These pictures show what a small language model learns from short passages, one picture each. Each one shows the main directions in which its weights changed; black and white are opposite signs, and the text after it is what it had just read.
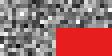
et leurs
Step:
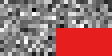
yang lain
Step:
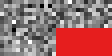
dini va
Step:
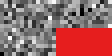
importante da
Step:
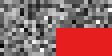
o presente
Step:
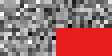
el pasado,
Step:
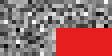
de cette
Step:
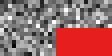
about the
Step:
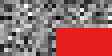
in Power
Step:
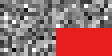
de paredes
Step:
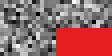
Ana shu
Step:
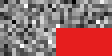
de gestión
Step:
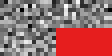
bourse de
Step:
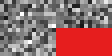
información que
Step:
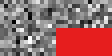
que pode
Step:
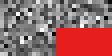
durante a
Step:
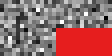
del diodo,
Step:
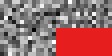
при этом
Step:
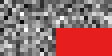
речень за
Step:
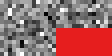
не тільки
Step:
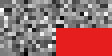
Act of
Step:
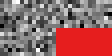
the program
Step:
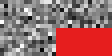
los ojos
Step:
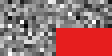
ein nationales
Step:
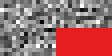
pedagog olim
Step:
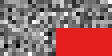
de in de
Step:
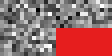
Shuning uchun
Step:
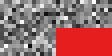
при очень
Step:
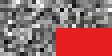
e também
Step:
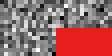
la formación de
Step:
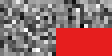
presencia de
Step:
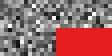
chamou a
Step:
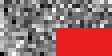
uma dieta
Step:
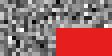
de unas y
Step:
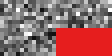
B - D
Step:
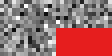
ва сур
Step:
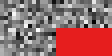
material do
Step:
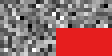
de Gestão
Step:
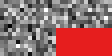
Dados do
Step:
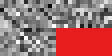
atender la
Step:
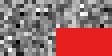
спільно з
